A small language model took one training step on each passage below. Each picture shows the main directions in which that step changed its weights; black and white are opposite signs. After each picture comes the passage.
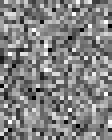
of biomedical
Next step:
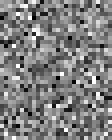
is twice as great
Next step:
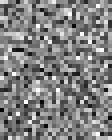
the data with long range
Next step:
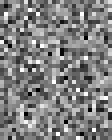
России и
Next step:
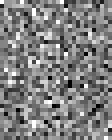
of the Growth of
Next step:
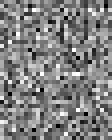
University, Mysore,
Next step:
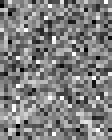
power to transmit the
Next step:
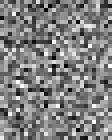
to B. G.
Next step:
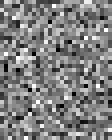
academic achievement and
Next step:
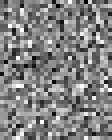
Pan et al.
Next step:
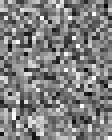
University Press, 2018).
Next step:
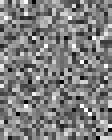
viscosity cross section:
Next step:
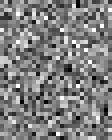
plane (Fig.
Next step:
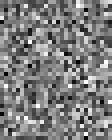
\vec \Omega =
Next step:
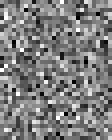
il programma utilizza
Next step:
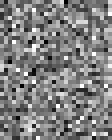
podem aprender
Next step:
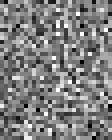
a velocity structure across the
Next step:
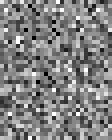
maqsad va
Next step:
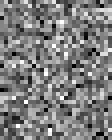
fields for the photon and
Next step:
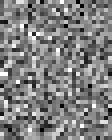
of governance*.
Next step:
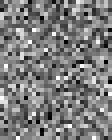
Progress in computational
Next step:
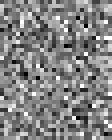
Bu tezisda
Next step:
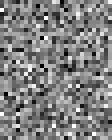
with valuable information to
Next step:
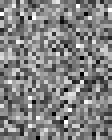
of decoy sets,
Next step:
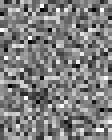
classroom and size N
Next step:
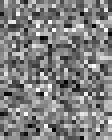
, приблизно
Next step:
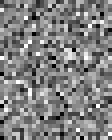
reconoció que
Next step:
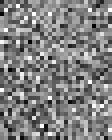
therefore has goodness of fit
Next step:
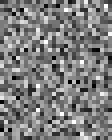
a longer, but
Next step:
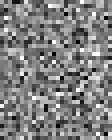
UN General
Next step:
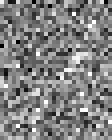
-- in particular to A.
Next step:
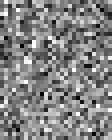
. \eea Using
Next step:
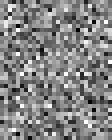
did the methylation
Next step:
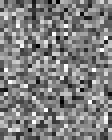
sumber daya
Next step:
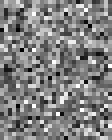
keynesiana y
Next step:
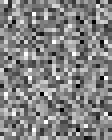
to women."
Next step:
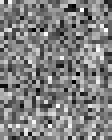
bilan 70 nafar
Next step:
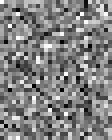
Of Social Science &
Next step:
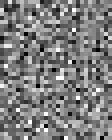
first steps consists in
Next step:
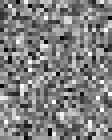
due to large difference in the
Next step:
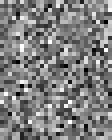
à legalidade e à
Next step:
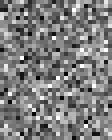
em congressos;
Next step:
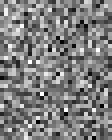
of the consistency with the
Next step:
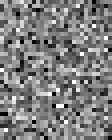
ground state dominance
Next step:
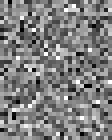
2 Cikarang
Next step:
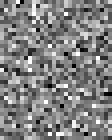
Lyotard and
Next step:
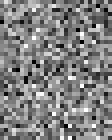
on a single integrated
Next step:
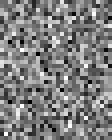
High speed loadings
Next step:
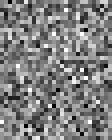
urinaire en
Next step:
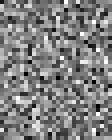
delivery and a good
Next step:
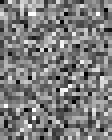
As in the first set of
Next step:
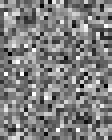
Test system | Test
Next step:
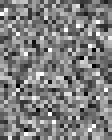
linear time-invariant
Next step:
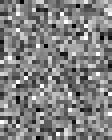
u havodagi
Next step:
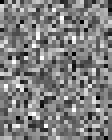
conscientious, critical
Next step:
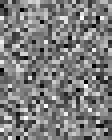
duplicata presso
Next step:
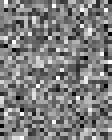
different acceptance regions.
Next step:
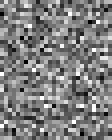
highly constrained segments
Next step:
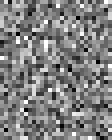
cases. For illustration
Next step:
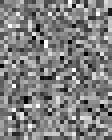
Poisson model,
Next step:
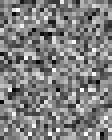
to ensure that its
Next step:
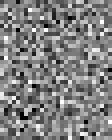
``axion" which is
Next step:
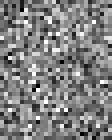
the inference of the other
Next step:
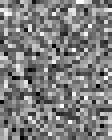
environmental and ecological
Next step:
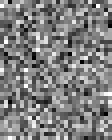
and clear definition of
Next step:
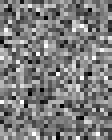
якої є
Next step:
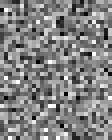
sizes of 16 for training
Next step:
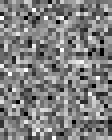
Clarifying and
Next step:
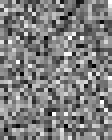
are magnified by a factor
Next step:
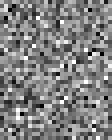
3. Каган,
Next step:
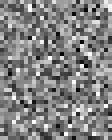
K. This resonant
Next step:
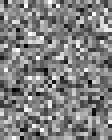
segments, the previous model
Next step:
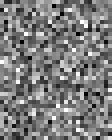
real academic activities
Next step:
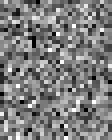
journal Odessa
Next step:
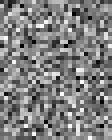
las expectativas
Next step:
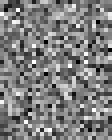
is negative and the
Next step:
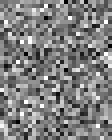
seen in the Indonesian
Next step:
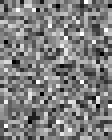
o sujeito como
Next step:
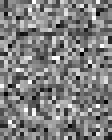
skills together
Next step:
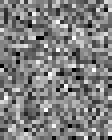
v2 controllers:
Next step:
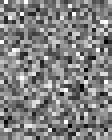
it becoming?
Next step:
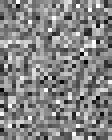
goals can also be
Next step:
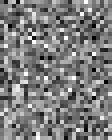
instance that ST can
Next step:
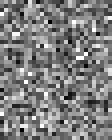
for vector establishment
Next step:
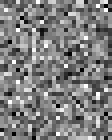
Council. The
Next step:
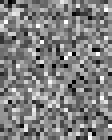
foi aberta na
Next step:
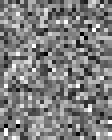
\lim_{t \to
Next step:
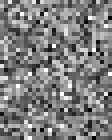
fitted from the local
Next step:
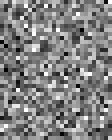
waiting for
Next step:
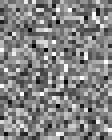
process denser or
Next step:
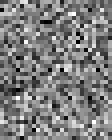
transmissions at the
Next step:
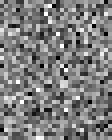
B., Samba,
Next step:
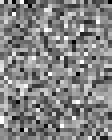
de projetos realizados
